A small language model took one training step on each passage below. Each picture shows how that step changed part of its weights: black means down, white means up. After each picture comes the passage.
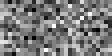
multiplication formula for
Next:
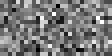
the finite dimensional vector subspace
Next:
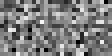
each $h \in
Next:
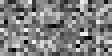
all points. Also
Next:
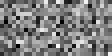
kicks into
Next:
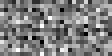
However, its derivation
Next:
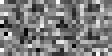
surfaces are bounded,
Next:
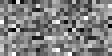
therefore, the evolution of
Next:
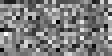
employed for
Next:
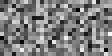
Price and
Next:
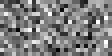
ring. Namely,
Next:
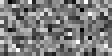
points. Define $$
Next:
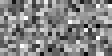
in each of its
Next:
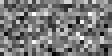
datum. Assume
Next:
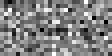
show that on each step
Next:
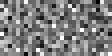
The following formula from
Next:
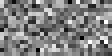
of functions. In other
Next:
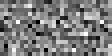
unit interval given as
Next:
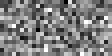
we prove Lemma 2.
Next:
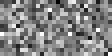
we do not want
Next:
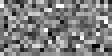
of ternary
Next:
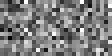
the system model and the
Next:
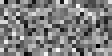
pattern for
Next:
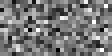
or Gysin homomorphism
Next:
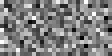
solution $g$ of
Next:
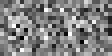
we were unable to
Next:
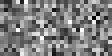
the classical problem a
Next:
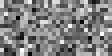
be a tilting
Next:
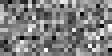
fact that a homomorphic
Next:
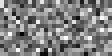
of categoricity
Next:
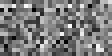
represented in the coordinates
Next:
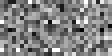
zero. For this particular
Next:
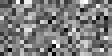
now the following result.
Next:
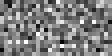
to guide the
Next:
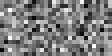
3 and girth
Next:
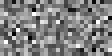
not add new subset of
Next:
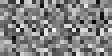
a similar argument as
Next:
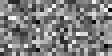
equal image, scale
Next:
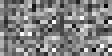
loss of generality assume
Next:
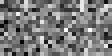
all $p\in
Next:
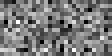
at most $C
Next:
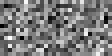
$K$ we have
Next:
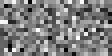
\kappa_{ \langle
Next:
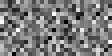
the energy norm between the
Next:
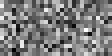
in the definition of
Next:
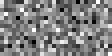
be naturally explained
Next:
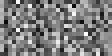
examples with a similar
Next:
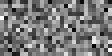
connection between the sum of
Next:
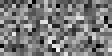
a) we see that
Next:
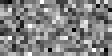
shall show that Theorem
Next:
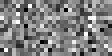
Power moments
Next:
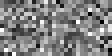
say that u is a
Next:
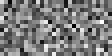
the inequality (43)
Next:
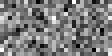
We see with standard estimates
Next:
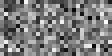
use the substitution
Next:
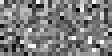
and $(c)$ is
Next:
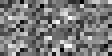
we can use the Lemma
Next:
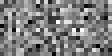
$n$ if and
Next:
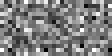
\beta$ and
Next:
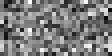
this paragraph. Suppose
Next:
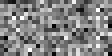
would require a rather different
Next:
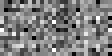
this contradicts the fact
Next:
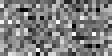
figure, except
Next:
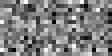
n \cos \vartheta
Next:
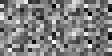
We first notice that
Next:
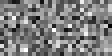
wave speed for
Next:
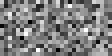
$M$ is
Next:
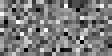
parameters $\varepsilon,
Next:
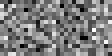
easy reference:
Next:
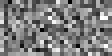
some common continuity point
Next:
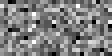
done. On the other
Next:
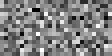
Then the abstract
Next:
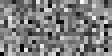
permeability and,
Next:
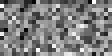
example: The figure
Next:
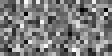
the following properties:
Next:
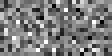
Let $E$ be
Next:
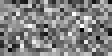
described how to define such
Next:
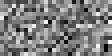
easily verified that the
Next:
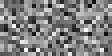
in the work of
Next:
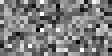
and} glide
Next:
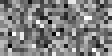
The lemma now follows from
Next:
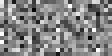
``interior'' vertices
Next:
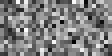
the intervals we are
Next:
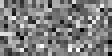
of a particle
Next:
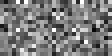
the first section with a
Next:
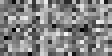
each of its points is
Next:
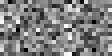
Therefore, since we get
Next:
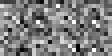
The process from the last
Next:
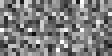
the subgroup of $\wt
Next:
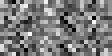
by the expansion in
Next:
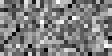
the abscissa
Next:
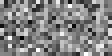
$I$ is the
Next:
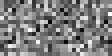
that the rule of
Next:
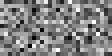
is zero [9].
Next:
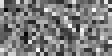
the ideal condition to study
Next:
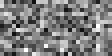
is an isolated
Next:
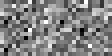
necessarily nilpotent
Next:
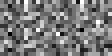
the set $\mathcal
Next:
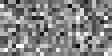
mis en place
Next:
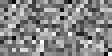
since we do not have
